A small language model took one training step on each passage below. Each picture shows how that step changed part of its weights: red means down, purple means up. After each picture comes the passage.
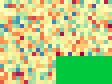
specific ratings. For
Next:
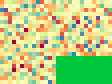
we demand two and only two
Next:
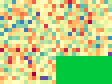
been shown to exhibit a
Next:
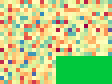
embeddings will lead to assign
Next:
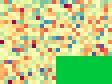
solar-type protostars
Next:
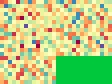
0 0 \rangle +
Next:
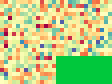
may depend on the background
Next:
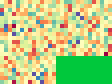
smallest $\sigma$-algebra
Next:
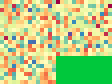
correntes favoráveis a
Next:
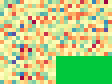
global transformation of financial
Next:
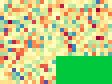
языка заметно
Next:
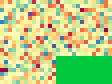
and fidelity of the
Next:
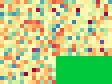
saline PBS
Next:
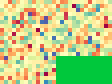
\end{equation} with
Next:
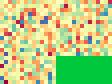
\end{figure} In
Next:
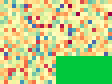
this paper due to an
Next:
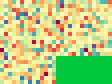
operation. In this paper,
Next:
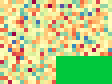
BH interacting with the
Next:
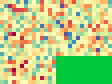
core of the line.
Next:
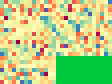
presented in Table 3 whereas,
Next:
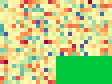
PNS average density
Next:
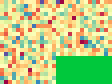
the eigenvalues of the cost
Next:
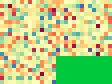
basal amarillenta
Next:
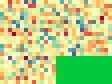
ҳодисалар бир
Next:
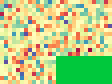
treat this analysis primarily as
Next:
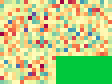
de quienes se
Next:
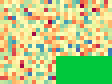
of the ideas of detection
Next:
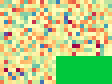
study identifies lexical
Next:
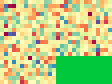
qubits. The following steps
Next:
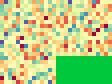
derlar, shunda
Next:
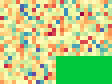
B}$ is a unit vector
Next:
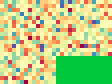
Gruppe wird als
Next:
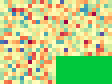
ва таҳлил
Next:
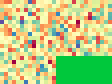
to a determined choice and to
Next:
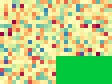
$f(z)$ corresponds
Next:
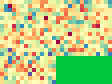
с детьми с
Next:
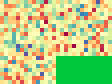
the mass ratio considered).
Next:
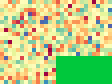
\end{equation} where
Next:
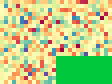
AIO, based on data
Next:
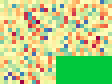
reached for detuning about
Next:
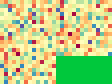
і методичні
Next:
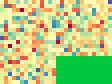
gradient towards M87. To
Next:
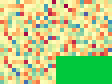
work are also plotted.
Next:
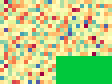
paths between two vertices
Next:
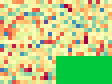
galaxy than the bright HII
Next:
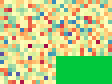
transport in antiferromagnetic materials
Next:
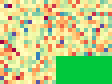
coin operator the rest of the
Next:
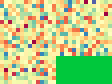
réduction de la
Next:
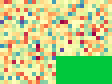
to infer on the true change
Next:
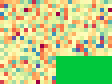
1, which could be either
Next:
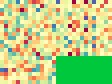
computer interface to complete the
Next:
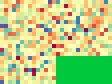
`main` de
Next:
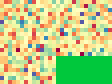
to a contradiction.
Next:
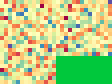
presented here using the same
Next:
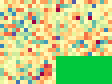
та спілкування з
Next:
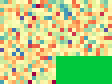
if coding partners
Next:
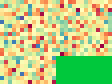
delimitar un determinado
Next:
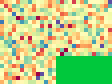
⁹ Zob.
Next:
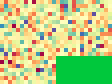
mumkin. G'arbiy
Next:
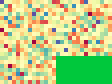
{\bibinfo {author}
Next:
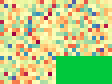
foram: $K_p
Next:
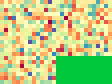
of the imaginary gauge field
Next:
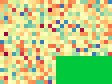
Fig. 2. Fig.
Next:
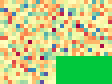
we have proposed what we
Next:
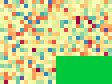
quantum superpositions and
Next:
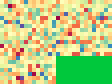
одной из основных
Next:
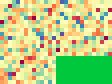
Secretariado executivo
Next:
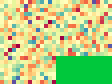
on the charged Higgs mass is
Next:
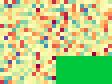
because of intense stellar
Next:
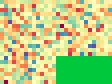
applied stress conditions, we extended
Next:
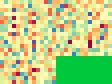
do not interact with standard matter
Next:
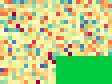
Excellent progress has
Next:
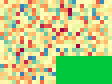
is also natural to extend
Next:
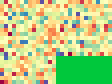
Inc. This research has
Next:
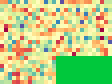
expected, some of them differ
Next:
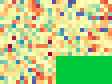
compte tenu du
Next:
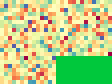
using a Spectral
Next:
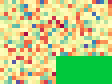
the cavity system as well.
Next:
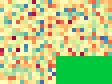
and Groupoidal
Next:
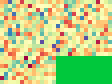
voris bo‘lish;
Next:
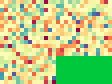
of Fine Arts in
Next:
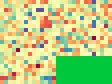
Sur demande, une
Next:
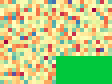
that for potentials more
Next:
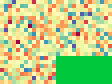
such results in the not so
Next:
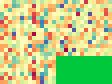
e textos, discussão
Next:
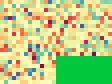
of this model can be explained
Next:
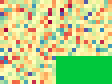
por absorção. O
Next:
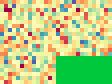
aquel otro conservado
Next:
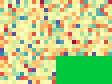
field term. It can be
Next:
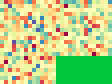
rappresentare la
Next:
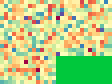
oshirilishi O‘zbekiston
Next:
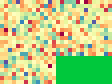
Associate Professor
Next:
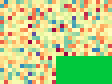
vertical (horizontal)
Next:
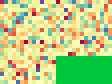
victim signs the
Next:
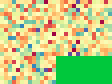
for the double exponential fit
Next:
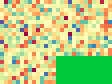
for 30 sec. exposure
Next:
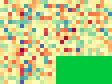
asarlarida ishlab
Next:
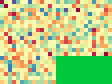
brindaba sus
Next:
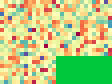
3 selection rule as
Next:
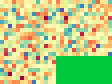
we closely monitor how these
